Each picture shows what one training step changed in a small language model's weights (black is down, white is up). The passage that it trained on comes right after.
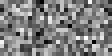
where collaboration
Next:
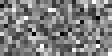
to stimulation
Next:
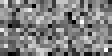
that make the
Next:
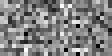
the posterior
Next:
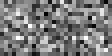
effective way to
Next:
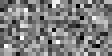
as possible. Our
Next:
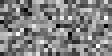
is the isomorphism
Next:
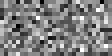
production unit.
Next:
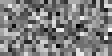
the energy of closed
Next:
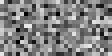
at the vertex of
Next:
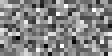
or may not be
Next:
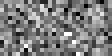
vicinity of
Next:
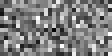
highest in the
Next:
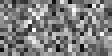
power normalization to
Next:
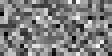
in the table,
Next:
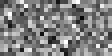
both declared
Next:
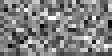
streak to
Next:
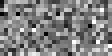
multiplies in the
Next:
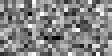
and $Q$ is
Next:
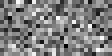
squared vector
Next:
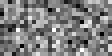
of the Hubble
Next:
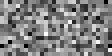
the SHI
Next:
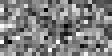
results presented here
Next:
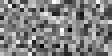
theory group at Oak
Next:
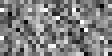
locally convex
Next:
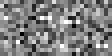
ground. In
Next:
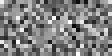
been made. The
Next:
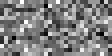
equivalent if their
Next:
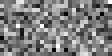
some packets
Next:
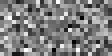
as required.
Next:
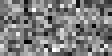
and the Optical
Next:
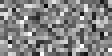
a list of
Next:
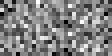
by surrounding
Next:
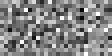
3 $$ and this
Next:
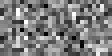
standard fully
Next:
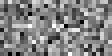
surface $S$
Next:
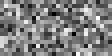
functions to compare
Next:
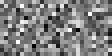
parametric distributions
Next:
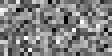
any way we
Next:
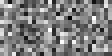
kinds of
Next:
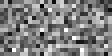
the poles at
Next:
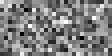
modes. In particular
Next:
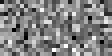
spatial gradient
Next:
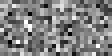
and its module
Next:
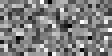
based on the notion
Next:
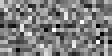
from an extended
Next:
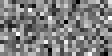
model and the East
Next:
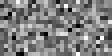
MeV), while
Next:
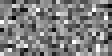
next phase
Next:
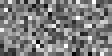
removed, because
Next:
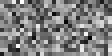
the mission, the
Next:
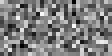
also supported the
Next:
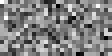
the beginning of
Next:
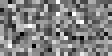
Here one induces
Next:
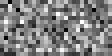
discord. Therefore
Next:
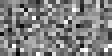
seepage of the
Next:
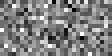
be a Hopf
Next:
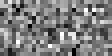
reports from
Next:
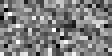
that non-zero
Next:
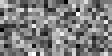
of this paper,
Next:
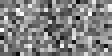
crucial role
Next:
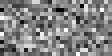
Interaction between
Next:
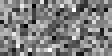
various forms of
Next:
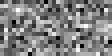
time with parameter one
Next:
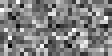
can be seen that
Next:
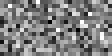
at any radius),
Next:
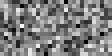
part of the full
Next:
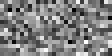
(within a
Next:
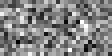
any $A\in
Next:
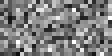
several important
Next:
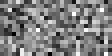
image to estimate
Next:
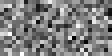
in measuring the
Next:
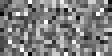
The numbers
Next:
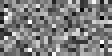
.76 for the
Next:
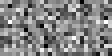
$\partial /
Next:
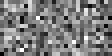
Rating Scale for
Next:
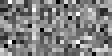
adaptations of
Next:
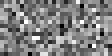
every entire
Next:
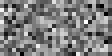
without further
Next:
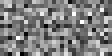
operations are often
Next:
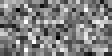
a male from
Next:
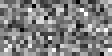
to three-dimensional
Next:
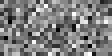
several points,
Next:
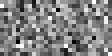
Tax Act,
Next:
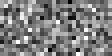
built up
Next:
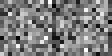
4cmds}. The
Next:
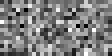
of art, see
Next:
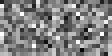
this section, we
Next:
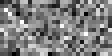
that a bivector
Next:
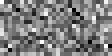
\in \M
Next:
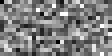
preferred in
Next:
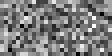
the PDFs
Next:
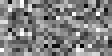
As for the parameter
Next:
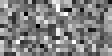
EE actions
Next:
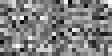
at collider
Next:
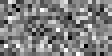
on raising
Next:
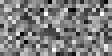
enhances the
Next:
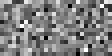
simple coroots
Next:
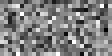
this paper we use the
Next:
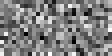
collinearity and its
